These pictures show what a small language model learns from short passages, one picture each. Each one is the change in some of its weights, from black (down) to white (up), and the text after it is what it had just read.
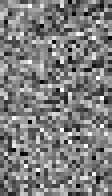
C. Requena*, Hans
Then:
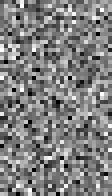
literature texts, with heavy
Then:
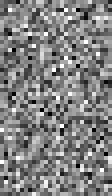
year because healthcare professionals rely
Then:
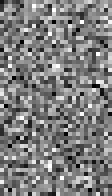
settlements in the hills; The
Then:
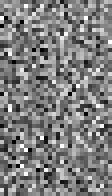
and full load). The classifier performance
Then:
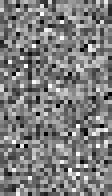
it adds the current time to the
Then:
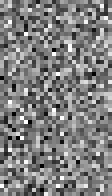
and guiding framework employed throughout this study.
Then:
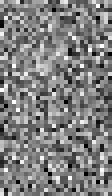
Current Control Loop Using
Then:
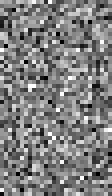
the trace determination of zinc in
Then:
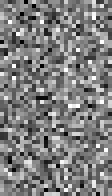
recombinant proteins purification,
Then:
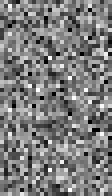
the dyspnea, coma
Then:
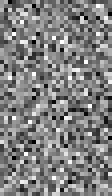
JOURNAL OF
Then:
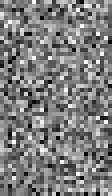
intelligence, the demand for fast and
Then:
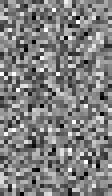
external staining. One study reported that
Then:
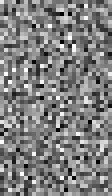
of total pod produced also decreased the
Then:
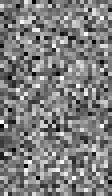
W. EVERETT,
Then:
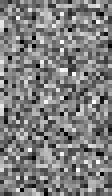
their attendance by scanning unique,
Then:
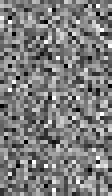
simulate: (i) mine
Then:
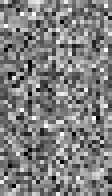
saturated, it is important to
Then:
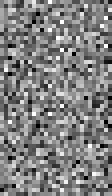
the same as creating a profile,
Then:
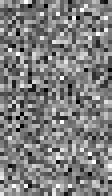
the reasons being taking depressive
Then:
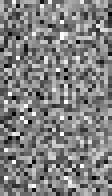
emissions and cuts the energy costs of
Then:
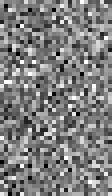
recommendations and best practices for preparation,
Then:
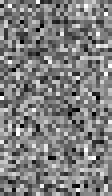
total score for internet addiction was
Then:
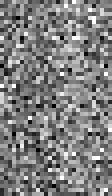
divided into two parts namely
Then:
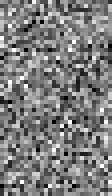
scaled crest ξ^+
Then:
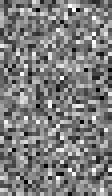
the two authors went to in order to
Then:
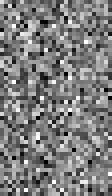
for interdisciplinary analysis.
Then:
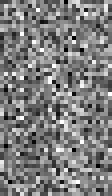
agents’ roles The question which of
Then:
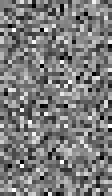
group and more about being able to live
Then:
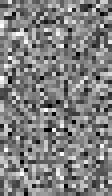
- *Various kind of
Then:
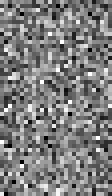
in another ontology editor system,
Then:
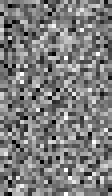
as an essential curricular value for all
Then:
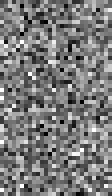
prevalence is apparent. Key
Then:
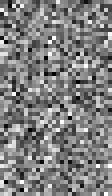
Aim: This study aims to evaluate the
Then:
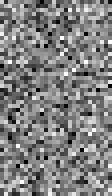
system (ERS) were developed and
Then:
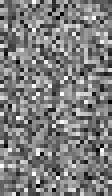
room for expansion in a transport
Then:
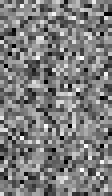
various published and unpublished
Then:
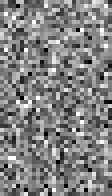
tube prediction framework (§
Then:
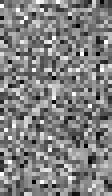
Cl^- concentration. This is also
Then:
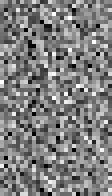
digital marketing, dominant marketing practices
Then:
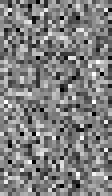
this context, studies are currently focused on
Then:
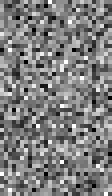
the effective thermal-physical
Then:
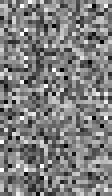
evaluations and psychological brand
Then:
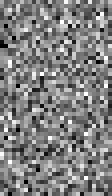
each. In two samples also ground blast
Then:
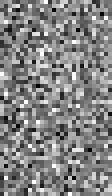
that the ligand field strengths of
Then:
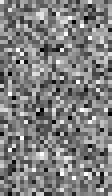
are responsible for the basic global food production and
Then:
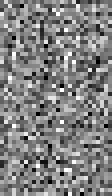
checked as there were no verified data
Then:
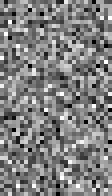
mechanical, and durability properties of
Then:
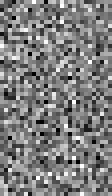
Agreement by providing a communication and
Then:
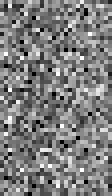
making it particularly beneficial for
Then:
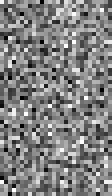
well as buying and using knowledge with common
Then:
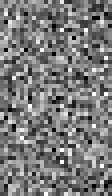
abaca, areca,
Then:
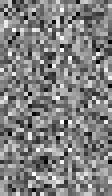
diseases, bearing in mind the
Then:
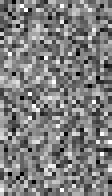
and x using χ^2
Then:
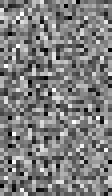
essence, features, elements and relationships of
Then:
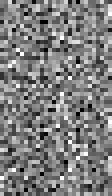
may be attributed to differences in
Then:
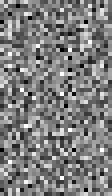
of reducing the use of 30% of
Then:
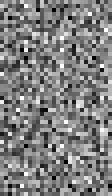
amylase and sucrose in the
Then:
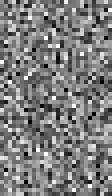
development programmes sponsored by
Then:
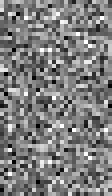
be quickly deployed to protect
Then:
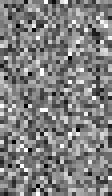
albolineatus* and
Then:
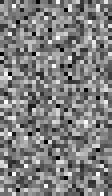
Patient Name: Age:
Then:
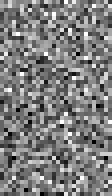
rule was to reject H_0
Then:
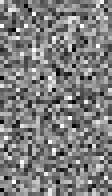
Influence of watering regimes
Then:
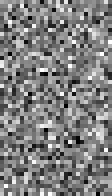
of the 200 reflection. It is also
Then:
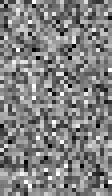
OA) - Focus in the
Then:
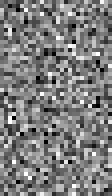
500 articles with Dutch authors
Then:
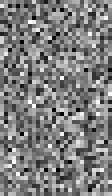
the passion for meeting new
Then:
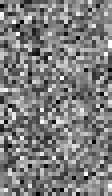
the best strategy to handle supply chain
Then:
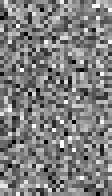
consumption of fruits and vegetables
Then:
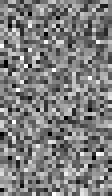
commands, detecting emotional
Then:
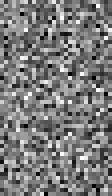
gai kthet na yong
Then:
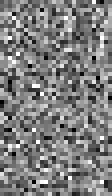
cell lung cancer. *BMC
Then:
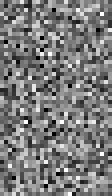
in these activities, as it's a
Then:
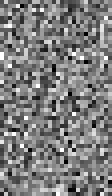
of normal LH/FSH ratio
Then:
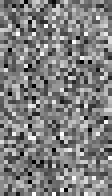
soft, fine-grained
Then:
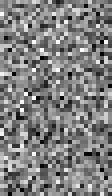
has many important applications such as its use in
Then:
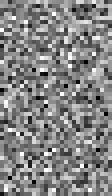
related harmonic context. It is defined here
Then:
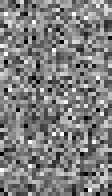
principal source of sustainable competitive
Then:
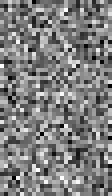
because loss to the financial institution's customer
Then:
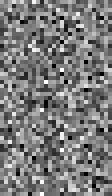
deal with in their work is the presence
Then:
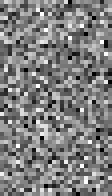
Africa. The article by Aimola
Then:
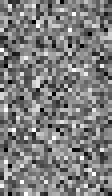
from Swedish Society for Nature
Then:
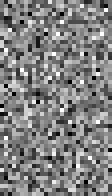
manuscript, we demonstrate a
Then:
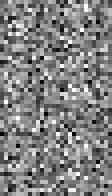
point to mention here will be the presence
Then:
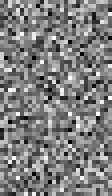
20m). Species composition,
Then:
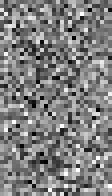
vacation destination choices are
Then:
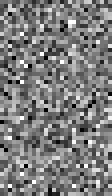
and Managerial Studies
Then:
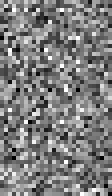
not only have a dramatic effect on
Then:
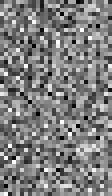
but global warming is making it
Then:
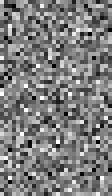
approach in cancer chemotherapy.
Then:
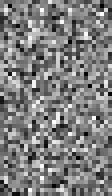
IPsec, PQC,
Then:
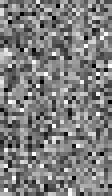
perceptions on the need for sex
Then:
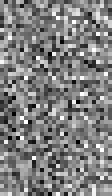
and potassium etc. TABLE
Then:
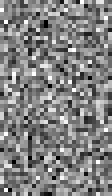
propagation prediction in urban
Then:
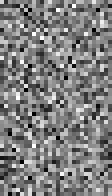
of welfare packages, and
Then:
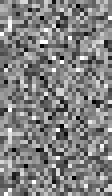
data flow of the proposed framework.
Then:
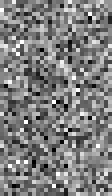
led to the emergence of modern
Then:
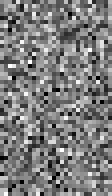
2 stands for ‘distantly
